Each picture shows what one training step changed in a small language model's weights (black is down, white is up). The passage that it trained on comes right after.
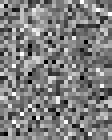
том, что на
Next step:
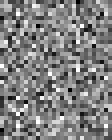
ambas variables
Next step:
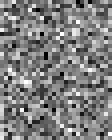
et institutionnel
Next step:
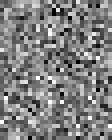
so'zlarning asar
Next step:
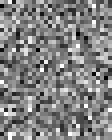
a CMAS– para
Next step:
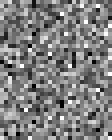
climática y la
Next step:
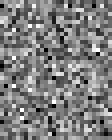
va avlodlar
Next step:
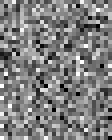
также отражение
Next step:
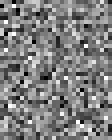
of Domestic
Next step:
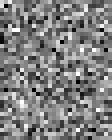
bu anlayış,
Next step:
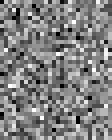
población y no
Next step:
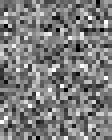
Intensität der
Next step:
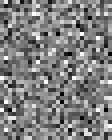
С другой
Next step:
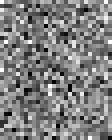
air putih.
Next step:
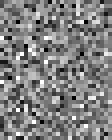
the vital principle
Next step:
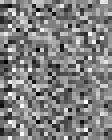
on an analysis
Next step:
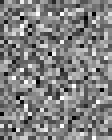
en concreto).
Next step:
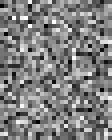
основ обучения
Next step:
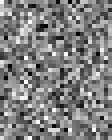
hígado con
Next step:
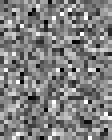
The sessions
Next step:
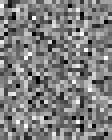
más importante,
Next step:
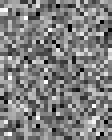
beredi hám
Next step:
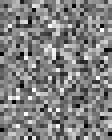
mode: fatty
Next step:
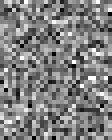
в репризе
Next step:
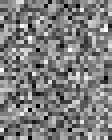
a mais de dez
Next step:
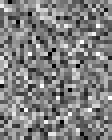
chapter 1,
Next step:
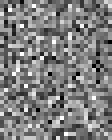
Feldversuch und
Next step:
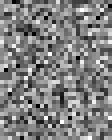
o a lugares
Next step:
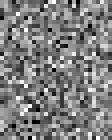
medidas de
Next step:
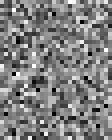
as legislações
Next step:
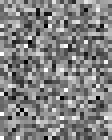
*Russia in
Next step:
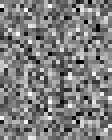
que atraía os
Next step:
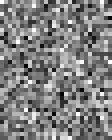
par l'agent
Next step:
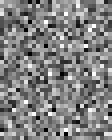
que se aplican son
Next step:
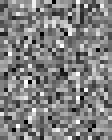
de l'action
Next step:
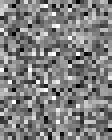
apresentam a
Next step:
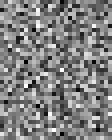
o‘z asarlari
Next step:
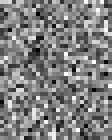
5, maka
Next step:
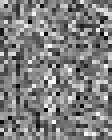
в умовах
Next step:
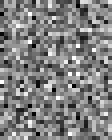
a cantar,
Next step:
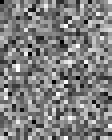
de Economía y
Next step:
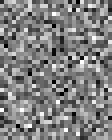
borsa, tez
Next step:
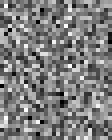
el veintitrés
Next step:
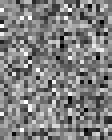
também uma maior
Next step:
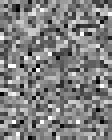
которые мы
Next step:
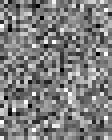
Total por capital
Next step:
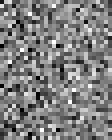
o solución de la
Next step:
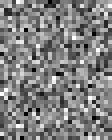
In Ulm wurden
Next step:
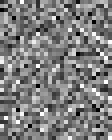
екологічну та
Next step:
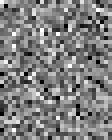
до держави,
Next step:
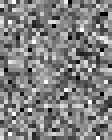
в Луганской
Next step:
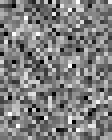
plus cruciale
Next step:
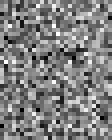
Vielen Dank
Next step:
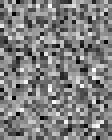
para legitimar
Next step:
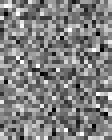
etish va boshqarish
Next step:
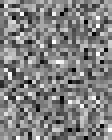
Court of the
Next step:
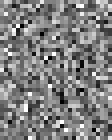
at the Center for
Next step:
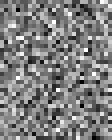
тим, що в
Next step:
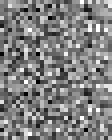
en favor de la
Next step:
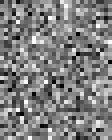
долларов для
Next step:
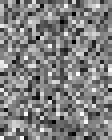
apropriação dos
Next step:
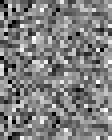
гуфтам ва
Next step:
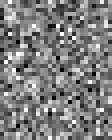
Ipak yo'li
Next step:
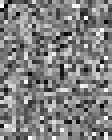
particular, que
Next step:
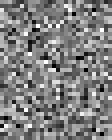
champ social,
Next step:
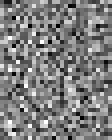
father of us
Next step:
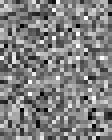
perspectives on
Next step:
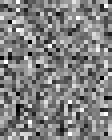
agua lo cual
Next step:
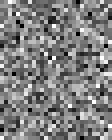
формується за
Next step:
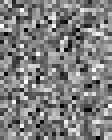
para los dientes. El
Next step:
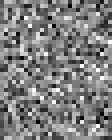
и др. 4
